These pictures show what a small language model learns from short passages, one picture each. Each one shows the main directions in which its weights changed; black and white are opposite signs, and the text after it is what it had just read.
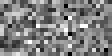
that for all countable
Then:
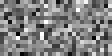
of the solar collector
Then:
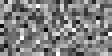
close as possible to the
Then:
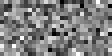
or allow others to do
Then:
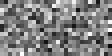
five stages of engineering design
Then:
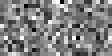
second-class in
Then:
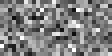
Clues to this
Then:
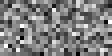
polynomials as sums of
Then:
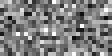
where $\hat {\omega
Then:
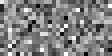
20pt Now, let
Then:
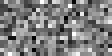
get in touch with
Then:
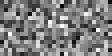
concludes the induction
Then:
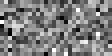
if the following conditions are
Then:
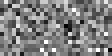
precipitation with a horizontal
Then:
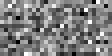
interaction and relaxation effects may
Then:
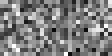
a constant magnetic field
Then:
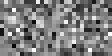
1. The testing machine
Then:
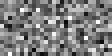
$$ or equivalently,
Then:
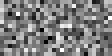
likelihood functions (the
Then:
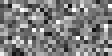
conjugate to generalized
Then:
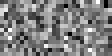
the observations made in the
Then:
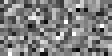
specific enhancement factor,
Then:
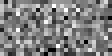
orders of magnitude there should
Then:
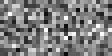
generated, locally free
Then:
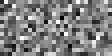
controlled via the error
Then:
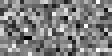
as fetal orbit
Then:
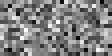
body. A survey of
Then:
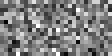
in articular
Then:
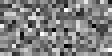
stays bounded from below
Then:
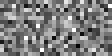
oxygen atom
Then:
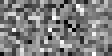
generalized Verma module
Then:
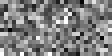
the basic equation of
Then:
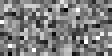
are rational numbers,
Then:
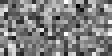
the sky $-$
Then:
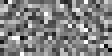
initially visited nearby
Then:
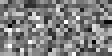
also of xKS
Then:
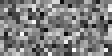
The modified Sankey
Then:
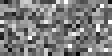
from view point of power
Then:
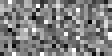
hunts, or
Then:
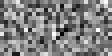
is organized as follows.
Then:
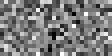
threads. For
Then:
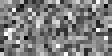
[3]. There is
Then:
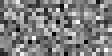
is possible to define an
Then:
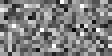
two-weight set
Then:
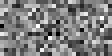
students are women.
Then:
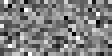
- 0.9 uniform
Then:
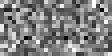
which one chooses
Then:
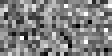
the fields, we obtain
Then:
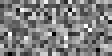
volume forms by their
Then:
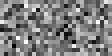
differentiation operators and an
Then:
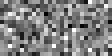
due to gauge field fluctuations
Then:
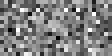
investors in real
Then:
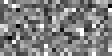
zero Neumann boundary
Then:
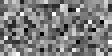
as above. Then
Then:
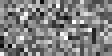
Although this argument is
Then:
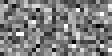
zero, a mathematical condition
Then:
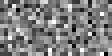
former experimental study on
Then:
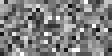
careful to make far
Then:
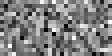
have strictly negative curvature
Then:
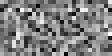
1999] suggests three
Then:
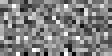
a mixture of both
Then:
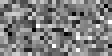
that a void space
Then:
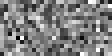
the way language may be
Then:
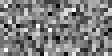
\Delta$. In
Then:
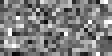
requirements for the degree of
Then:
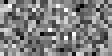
radio de Hubble
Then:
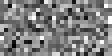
time interval $[4,
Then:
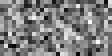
C}$ be an open
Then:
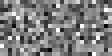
on the symbol {\em
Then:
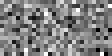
associated technology have been on
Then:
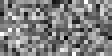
density oscillations. With the
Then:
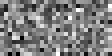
the universal enveloping
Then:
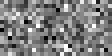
(which in this case
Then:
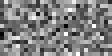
value of $r$.
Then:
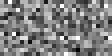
unphysical behavior in
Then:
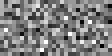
content, and a
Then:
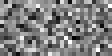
simple polytope is
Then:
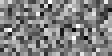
continuously differentiable almost
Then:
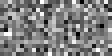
Considering a Gaussian
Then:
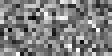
potential future treatment options.
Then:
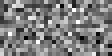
study the asymptotic behavior of
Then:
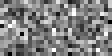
with a transport model that
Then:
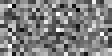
pressure in borehole
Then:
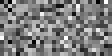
V \phi \in
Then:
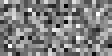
and characterization was
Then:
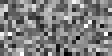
the dynamic response of
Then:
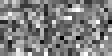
at% Na can
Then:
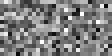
from suitable solvents
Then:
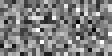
foliations, which
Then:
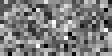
yet can also be
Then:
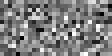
fluctuation is over,
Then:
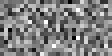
Then Morel and
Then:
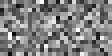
solved by the modal
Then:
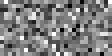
three models, each based
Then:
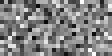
involved. The potential applications
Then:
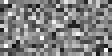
atomic concept C to
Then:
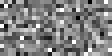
\infty ) .
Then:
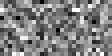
Discussion In the current
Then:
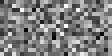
learning via email.
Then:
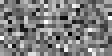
of payment in
